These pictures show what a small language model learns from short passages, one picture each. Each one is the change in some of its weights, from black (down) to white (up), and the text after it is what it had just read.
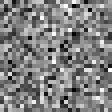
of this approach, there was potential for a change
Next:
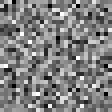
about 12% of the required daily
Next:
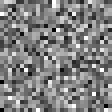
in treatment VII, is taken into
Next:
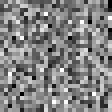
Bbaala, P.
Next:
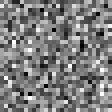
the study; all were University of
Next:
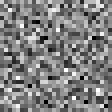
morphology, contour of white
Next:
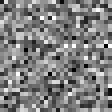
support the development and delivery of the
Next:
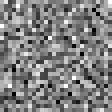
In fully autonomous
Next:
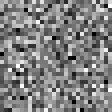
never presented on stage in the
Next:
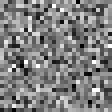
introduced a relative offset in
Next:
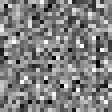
reported by Papurello et al.
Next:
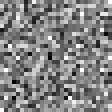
precisely. In fact the
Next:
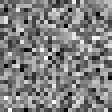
to elaborate the issue whether the
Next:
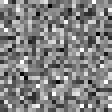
I believe I can consistently
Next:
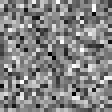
recent three months. - 10)
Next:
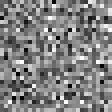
and cause problems in budget
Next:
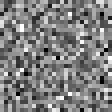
a kind of creative activity, that
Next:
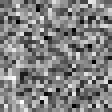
and paternal genomes varied
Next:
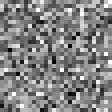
study) has probably greatly
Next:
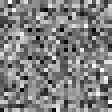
image descriptions. ACM
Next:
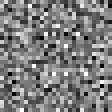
deems evaluation a series of
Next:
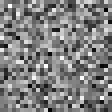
perchlorate group. The
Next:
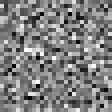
the measurement residual called
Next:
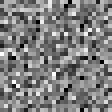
he/she must borrow, it
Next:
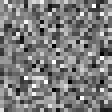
same. This gives the proof.
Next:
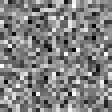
Practices, Knowledge Work and
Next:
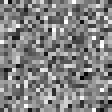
system limitations into the model, such as
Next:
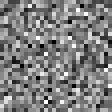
for longer stretches of time
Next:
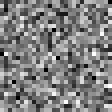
the asymmetric innovations of various
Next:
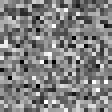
operational fairing was fabricating
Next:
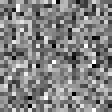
Inventory" was used as data
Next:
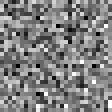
electricity from public lighting is
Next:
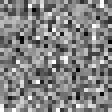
worldwide as January
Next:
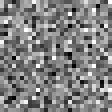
with the aim of maximizing
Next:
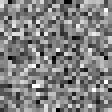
Key findings - Evaluation in the
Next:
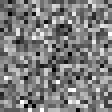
in the Arctic maritime
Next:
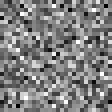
'Gender Studies',
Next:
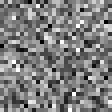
that uses it. The same problem might
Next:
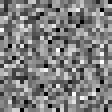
the OSM community due to its
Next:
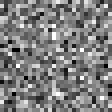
the number of calibration points to
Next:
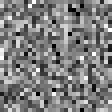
bearing faults by using the
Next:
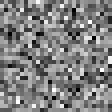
related to improvisation. They
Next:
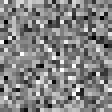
Yusof, A., Sow,
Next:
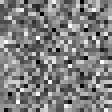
mass), feature trees, and
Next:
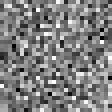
After 30 min, the reaction
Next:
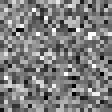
NGOs and grassroots
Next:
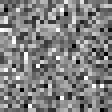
toe clearance (MTC),
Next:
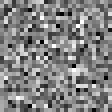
of Qualitative Methods*,
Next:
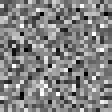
the time: "It is an issue
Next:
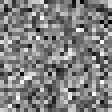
of Northern Luzon,
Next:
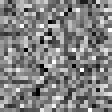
that are returned or taken back from
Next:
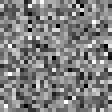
knowledge, and poor performance in
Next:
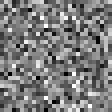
of light weight. This study tested
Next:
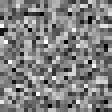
and 16,161 associated taxa
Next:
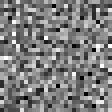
ignorance of it use and
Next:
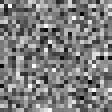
between the three dimensions;
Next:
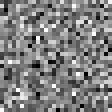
the participants has the right to ask questions
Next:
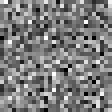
This explains the meaning of leg
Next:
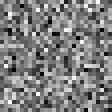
crack tips, respectively.
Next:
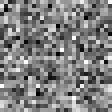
resistance is not enough to
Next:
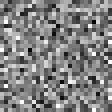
for Digital Life Norway from
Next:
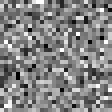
findings, particularly the presence or
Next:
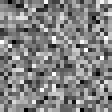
view that it discourages private
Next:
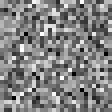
and historical memory. Once
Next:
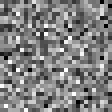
in absorbance taken at
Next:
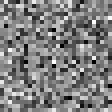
monitoring temperature and humidity,
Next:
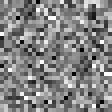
languages. We have found that numerative
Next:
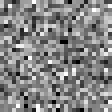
with misinformation or conspiracy
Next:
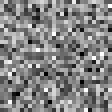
organization are dependent on its culture,
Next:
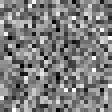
beginning of my research
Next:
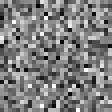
Miocene age of this
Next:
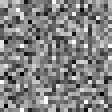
shot-noise limit. In
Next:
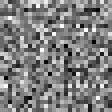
where it will be also pointed out how data
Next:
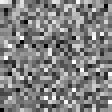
0.6 The interlaminar
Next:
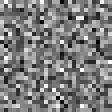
effect the temperature distribution due to a point
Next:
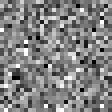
¹⁸ Samuel
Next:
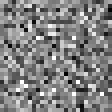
has empirically validated students'
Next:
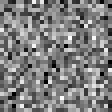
cross-sectional study conducted for
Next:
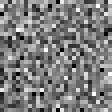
only action necessary. We need to have
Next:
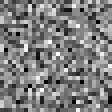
government put in place allowed it
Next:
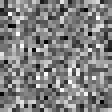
of Kyiv University, Biology
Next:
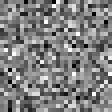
MLC shaping helps in
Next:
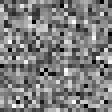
years in Canadian Scientific
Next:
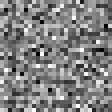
stirred tank. Between the
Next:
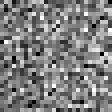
of the work referred to in this
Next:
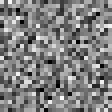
the icon “generate
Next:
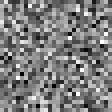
peer discussion. The results of the research
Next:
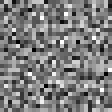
of selected companies and also impact of
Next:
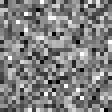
foams. Wood was
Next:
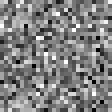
Joseon, they would suspect that
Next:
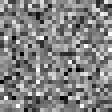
peak stress ratio, mean effective
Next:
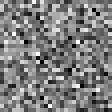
mode choice for commuting.
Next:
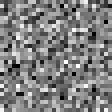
the World Health Organization
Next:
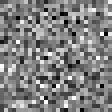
injection of oxytocin
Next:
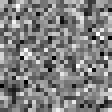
Laplace transform technique and new
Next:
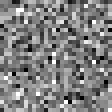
from the operating system of the computer.
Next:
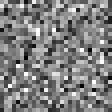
sample as much as possible.
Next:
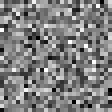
instruction method for the team
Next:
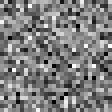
communication.² Their cargo may
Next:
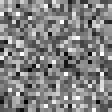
from dead corneocytes as
